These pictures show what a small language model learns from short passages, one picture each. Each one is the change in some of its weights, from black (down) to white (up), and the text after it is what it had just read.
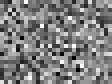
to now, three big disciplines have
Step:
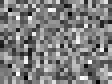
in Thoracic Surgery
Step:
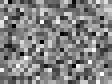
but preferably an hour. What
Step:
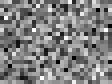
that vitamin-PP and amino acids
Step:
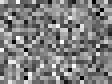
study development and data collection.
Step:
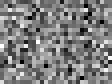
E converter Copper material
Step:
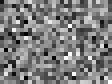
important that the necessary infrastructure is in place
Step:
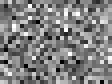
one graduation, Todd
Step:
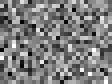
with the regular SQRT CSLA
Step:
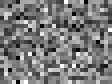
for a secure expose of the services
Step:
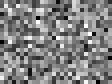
6 shows the model, where the potential
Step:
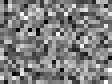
7. Recommendations 1.
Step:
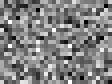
wanted to see connections with dance
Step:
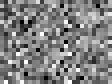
noticeable Galician
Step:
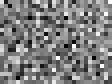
must meet the restriction of the balance
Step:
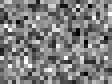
collision and the decay vertex of
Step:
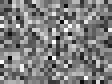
probability of event x given that event y
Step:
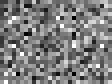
used to identify Candida species isolated
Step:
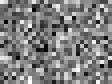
example, converting information into knowledge is
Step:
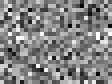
details Geometry. All esds
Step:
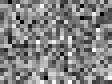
joints located at the central height is
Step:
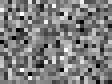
interests For this project, the authors developed
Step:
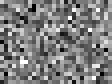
Goldsmith. If we
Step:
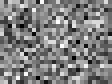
sun, the moon, the
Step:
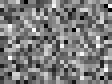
The artistic image of a
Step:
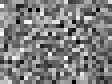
Additional, real-world validation
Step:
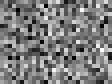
a numerical examples. The volume fraction of
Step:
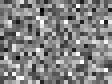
with heavy accents, are tasked
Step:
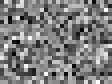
an ion at m/z 350
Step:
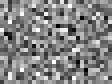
catalogue. Then, the
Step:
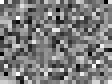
Benedictine Monastery of
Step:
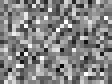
the results obtained by the Pearson
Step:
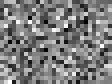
a sale of usufruct
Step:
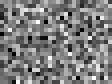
Leukocyte count was 16000
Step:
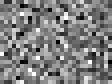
finding appropriate EO datasets due to
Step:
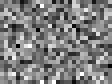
conditions. Directing spending toward poor
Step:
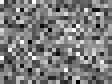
practitioners. Charlier
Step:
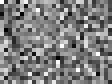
"Sari" product in Market
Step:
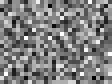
line in the graph) [13]
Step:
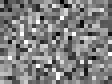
than any other plant in the world.
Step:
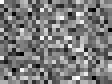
international students, internationalization,
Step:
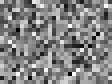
ordinary Portland cement.
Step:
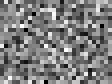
one year from February 2014 to
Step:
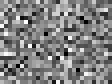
changes ND Salmon 82
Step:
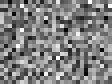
identify the mineralogical composition of the
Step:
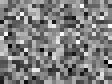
The Muslim festivals of
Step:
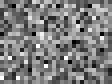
due to the fact that the volume of
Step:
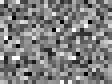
University – Philippines Jana Chesed
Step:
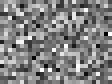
There are no significant health information sources used
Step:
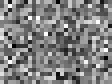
Law Enforcement Analytic Standard
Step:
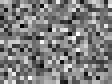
evaluate, guide students and has classroom
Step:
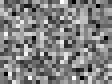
rapidly emerging teaching functions, both within
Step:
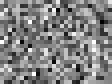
they seem very real. This
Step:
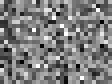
Iwate, Japan;
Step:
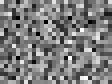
on the difference of the computed value from
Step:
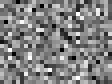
emotions, associations,
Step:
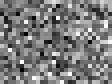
arts of kerala INTRODUCTION
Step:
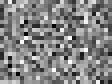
heat exchanger optimization x,
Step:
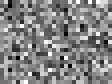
proposes a body posture measurement set
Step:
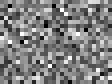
by him – viz. that the
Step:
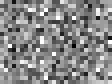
any thermal management approach is the thermal resistance
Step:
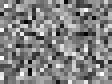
implement this system shortly after the
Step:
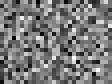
S. Accuracy of food
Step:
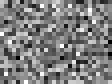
do and influencing a rapid change in
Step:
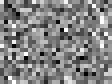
phenomenon that society sets this particular body image
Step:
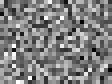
phytochemicals in hair care,
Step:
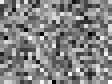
period of hyperventilation <ul
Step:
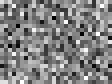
rupture that have no history
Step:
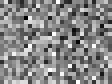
the steady flow rate ~30
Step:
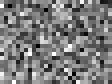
weights and the ARAS method to rank
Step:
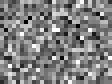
developing. The educator's task is
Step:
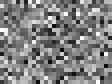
cumulative effect of lifestyle factors
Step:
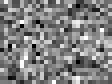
countries the political stability is not certain,
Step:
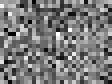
of Invention and Understanding in
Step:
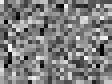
strategies that will improve how higher education institutions
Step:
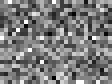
of the promotion factors which improvement of
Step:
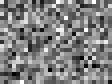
findings suggest the need for structured educational
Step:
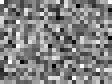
emulsion the size of water
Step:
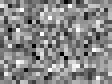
release profile for sustaining the action
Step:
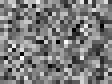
in its different stages. All other authors
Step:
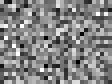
materials are included within the manuscript; no
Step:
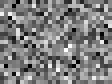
blood-brain barrier.
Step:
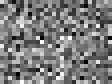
to design the best strategies for delivering
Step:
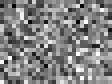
sweat production and enhanced electrical
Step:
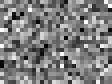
3 %. With Silb,
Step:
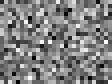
are three types of different intensities
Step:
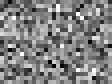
The following abbreviations are used
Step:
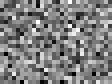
with 10^7 histories. Since
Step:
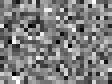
Net places | G. |
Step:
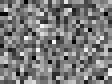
column of table 5 includes the minimum values
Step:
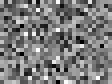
Yenice itself. The
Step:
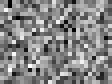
condition implies that if a or b is
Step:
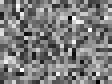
using variables declared as 128-bit
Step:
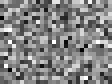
Schirmer's test can disrupt
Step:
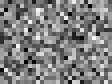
Lower Sorbian
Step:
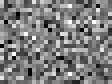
that sex workers have the right to integrity
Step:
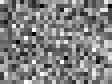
l of antigen was dropped
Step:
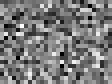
mark for significant differences from the control at
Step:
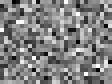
our environment. Some, both the old
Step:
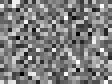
Social Policy Volume 13 Issue
